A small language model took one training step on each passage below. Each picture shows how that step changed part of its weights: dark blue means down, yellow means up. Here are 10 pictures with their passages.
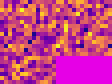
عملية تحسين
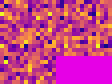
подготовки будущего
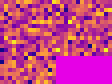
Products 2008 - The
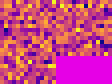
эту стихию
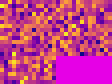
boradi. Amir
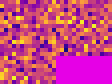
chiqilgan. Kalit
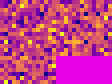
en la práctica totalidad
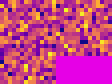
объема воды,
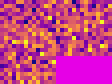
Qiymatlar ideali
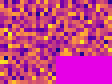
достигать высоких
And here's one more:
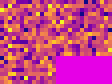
morais influenciam tanto
